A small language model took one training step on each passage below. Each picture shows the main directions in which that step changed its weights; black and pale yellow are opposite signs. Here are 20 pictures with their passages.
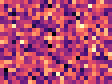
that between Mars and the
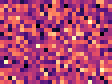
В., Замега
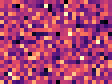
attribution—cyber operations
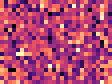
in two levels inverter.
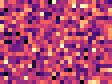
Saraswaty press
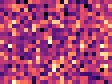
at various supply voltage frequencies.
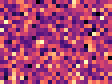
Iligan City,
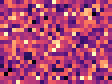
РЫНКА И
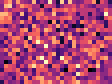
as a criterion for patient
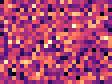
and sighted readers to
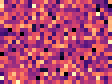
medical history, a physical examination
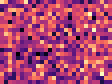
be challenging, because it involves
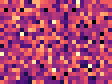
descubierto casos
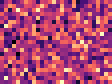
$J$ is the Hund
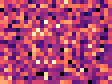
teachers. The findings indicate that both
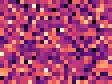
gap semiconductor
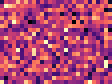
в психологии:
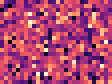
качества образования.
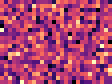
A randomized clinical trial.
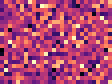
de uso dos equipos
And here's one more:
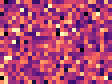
различия, но
